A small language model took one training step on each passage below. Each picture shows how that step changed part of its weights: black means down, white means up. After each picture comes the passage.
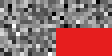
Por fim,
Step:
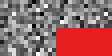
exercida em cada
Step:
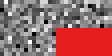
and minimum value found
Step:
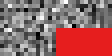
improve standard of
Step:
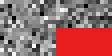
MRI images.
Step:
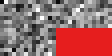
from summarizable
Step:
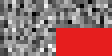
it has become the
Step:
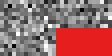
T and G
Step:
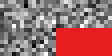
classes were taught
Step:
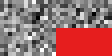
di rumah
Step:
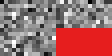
has to be done
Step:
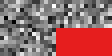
8. Cohn
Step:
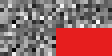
more electricity from
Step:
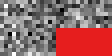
Perdas O
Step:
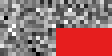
as a secondary data
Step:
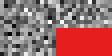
cu totul
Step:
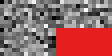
imkoniyati mavjud.
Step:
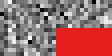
levels was tested by
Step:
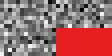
PhD in
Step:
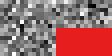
stepwise regression
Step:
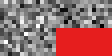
are permitted
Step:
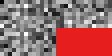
depth to water
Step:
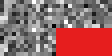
Height This information
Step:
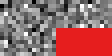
sunita A
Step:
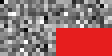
to determine whether the
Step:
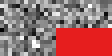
в целях
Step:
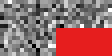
obtained from all participants
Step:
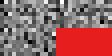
and media within
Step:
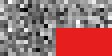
У цьому
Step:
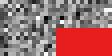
of a material,
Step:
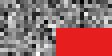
the opportunity to form
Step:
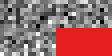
accordance with
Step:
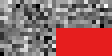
діяльності стало
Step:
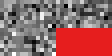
AgSS data for
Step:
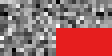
way to maintain
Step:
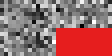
в одном из
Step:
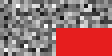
va jahon
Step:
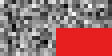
ou plusieurs
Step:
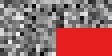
decades, the
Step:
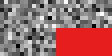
in evaluation of practical
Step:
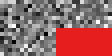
how they can support
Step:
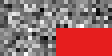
ser potencialmente
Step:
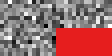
all socioeconomic levels
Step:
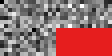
serve to
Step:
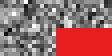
the total satisfied
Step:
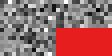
air supply up to
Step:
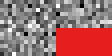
All measurements were done
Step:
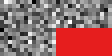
interest, even if
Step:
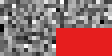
and alien ideas
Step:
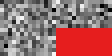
a flesh
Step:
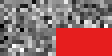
With ageing,
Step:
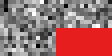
et al.,
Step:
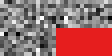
significado que
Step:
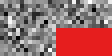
the purpose of
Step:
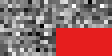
survey, out of
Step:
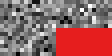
Ulardan asosiylari
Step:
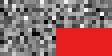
temperatures and
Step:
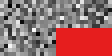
de un sector del
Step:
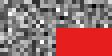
may vary significantly from
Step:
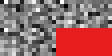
biz ularning
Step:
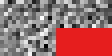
water governor //
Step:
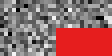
Writing Research
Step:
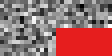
does your organisation
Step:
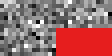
more convenient and
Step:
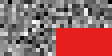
"Can I
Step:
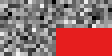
compras de
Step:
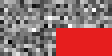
Another possibility
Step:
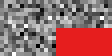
point the final failure
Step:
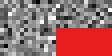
is not considered a
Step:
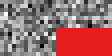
Let A,
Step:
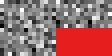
și, în
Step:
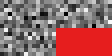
obesidad -
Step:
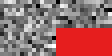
made according to government
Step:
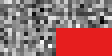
problem education, method
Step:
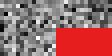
milling, the
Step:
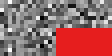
часу для
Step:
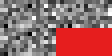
International. 8.
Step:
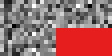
si Dieu le
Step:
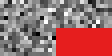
may increase a
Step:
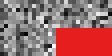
of upcoming
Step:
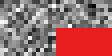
sharp increase in
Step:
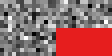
the income level of
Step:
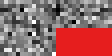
spirits who
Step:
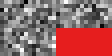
створення нового
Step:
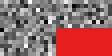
individualized feedback to
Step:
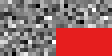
Table S3.
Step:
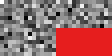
va recupera
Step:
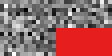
Fab City
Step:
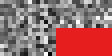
photons are
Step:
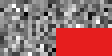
for diverse applications
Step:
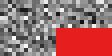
literally as the
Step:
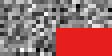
shakllantiruvchi asosiy
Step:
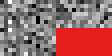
main objectives of
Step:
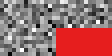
support provided based on
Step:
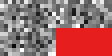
В этой
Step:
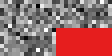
и в других
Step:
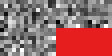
the other hand,
